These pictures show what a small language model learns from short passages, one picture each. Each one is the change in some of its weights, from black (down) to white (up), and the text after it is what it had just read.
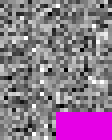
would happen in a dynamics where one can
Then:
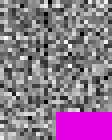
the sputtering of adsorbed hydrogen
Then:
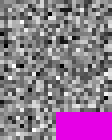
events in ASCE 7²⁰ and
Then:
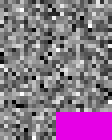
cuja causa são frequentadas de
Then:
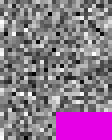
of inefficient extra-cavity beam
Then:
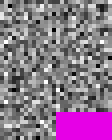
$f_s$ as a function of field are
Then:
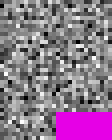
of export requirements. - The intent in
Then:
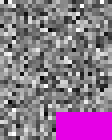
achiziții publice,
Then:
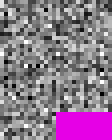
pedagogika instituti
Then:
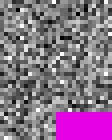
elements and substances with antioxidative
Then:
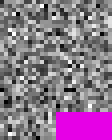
Hamiltonian depends on a set of parameters
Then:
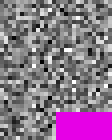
threshold of 50 keV and passive
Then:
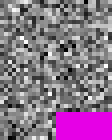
site The experiment was conducted under field conditions in
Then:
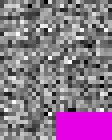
scientific work and are also educators during
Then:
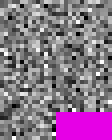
higher expectations regarding their own performance
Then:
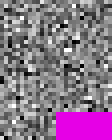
ground state FRU and finally, the critical
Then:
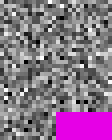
somatic cell counts (SCC) and
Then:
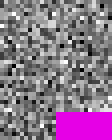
cryogenic temperatures while minimizing
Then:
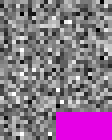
and S2, the errors in the transport
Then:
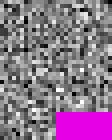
lo que puede tener efectos
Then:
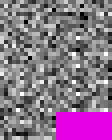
often rely on manual effort or
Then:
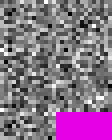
polarization parameters $(2\%)$, the number of
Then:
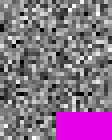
of RIFE to human brain
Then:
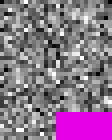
select 210 superthin galaxies using
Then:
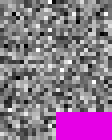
The plane-wave energy cutoff was set to
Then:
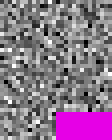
had no sign of atrophy across the groups
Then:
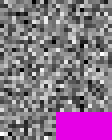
engine. Thus muffler design becomes more and
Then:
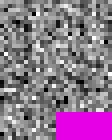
por longos períodos e apresentar
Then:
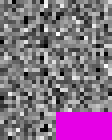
- **Segmentation par détection de
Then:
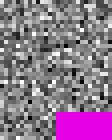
convolutional generator and the block
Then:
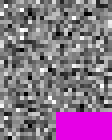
n^+ implants will suffer from
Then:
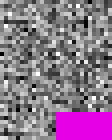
prática, os resultados obtidos
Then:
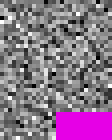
acquired. The color arrows
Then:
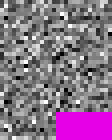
between frozen and unfrozen
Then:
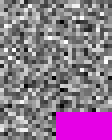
recent analyses. In particular, in case of
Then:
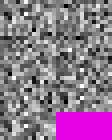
The difference of the SFHs between the
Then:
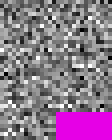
that the critical angle is not much more
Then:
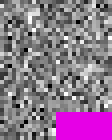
Langevin equation of the OPO
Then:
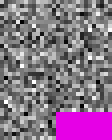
have normal growth and intelligence.
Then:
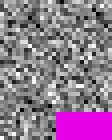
as potential quasar targets,
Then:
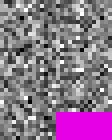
shakllarini sintezlash tarzida
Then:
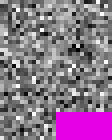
similar. Proposals must be submitted as
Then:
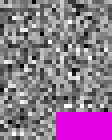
As an example of the this process, we plot in
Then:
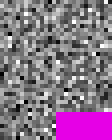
= 0.3$ with provisions to change
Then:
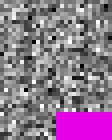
dan hal ini berarti: “ada
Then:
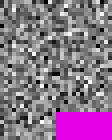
play optimally. If we can show that M
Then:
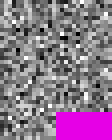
class test The analysis of the Autumn class test
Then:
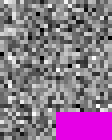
9. Meningkatkan akses ke
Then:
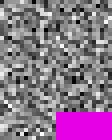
V. CONCLUSION
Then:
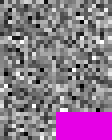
of elementary Se (C_{Se}) obtained
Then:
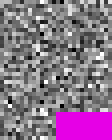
heeft voordat er een
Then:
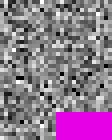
професійних навичок і
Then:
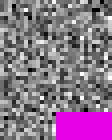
mothers of toddlers about
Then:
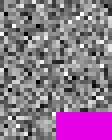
level of Nurses' attitude towards
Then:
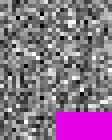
51–56. - Kementerian
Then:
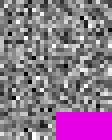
with the same type but different quality. This difference will
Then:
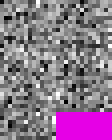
where $ f_{p} $ is a single linear
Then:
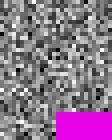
o'qituvchi rahbarligida
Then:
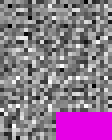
offsets between the optical and X-ray
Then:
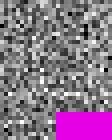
services with telenursing could prove long
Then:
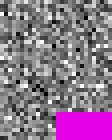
Local Magellanic Cloud
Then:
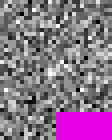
and with a 30 fs FWHM
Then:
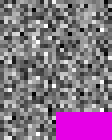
specialisation specialisation Nominal 13
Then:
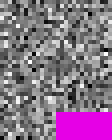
\\ & Tajeddine R., privat
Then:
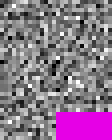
not have any transaction, then the created object
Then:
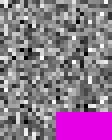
реки; - недоучет
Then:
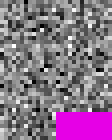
100 вагітностей абс.
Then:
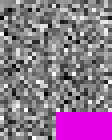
fields $\phi$ and $a$ as
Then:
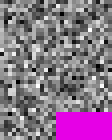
bo`lgan metodlar doirasi bilan
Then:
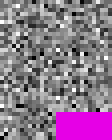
почв Ферганы. 16.
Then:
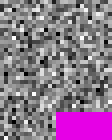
(along with all other forces)
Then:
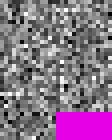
of age group >45 years (76%),
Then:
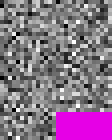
is true that such a neglect could
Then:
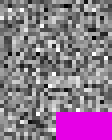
A-superstatistics, which
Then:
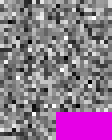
with foliar sprays of
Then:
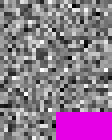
Over the domain of $\theta_{inc}
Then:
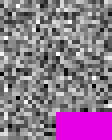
be improved by the use of additional spatial information,
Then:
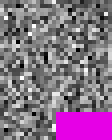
(blue circles). For comparison
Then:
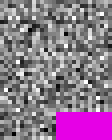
the right lobe of thyroid
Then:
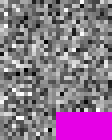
any relevant retardations are expected to be of
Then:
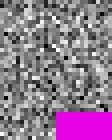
however, their substantial overhead
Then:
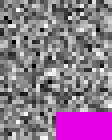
The protocol was composed of 2
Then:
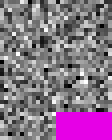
the final uncertainty estimates offered
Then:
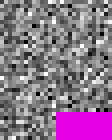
upper envelope of the points outlines
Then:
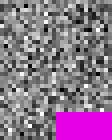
at pressures below 20~bar. This does
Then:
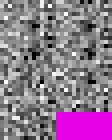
Шкурко Я.І.
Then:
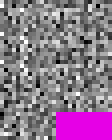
mentoring of mentor teachers from the
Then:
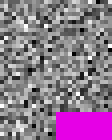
keng tarqalishiga sabab
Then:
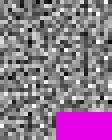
a99 and a100, with growth rates of
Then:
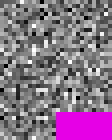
moddiy hamda ma'naviy
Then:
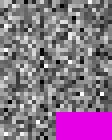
Незначительная В
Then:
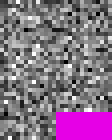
como punto más álgido
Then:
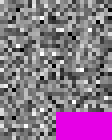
niestety często
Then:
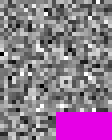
el “caso Bosco”
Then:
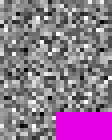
rivojlanish jarayonlarini
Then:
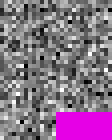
dengan prestasi belajar rendah
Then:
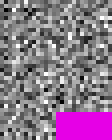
TIJORAT BANKLAR
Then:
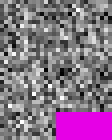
both the normal and orthorhombic
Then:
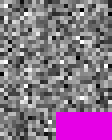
steadfastly continuing its efforts to
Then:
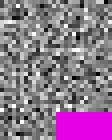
quiz scores, including slow
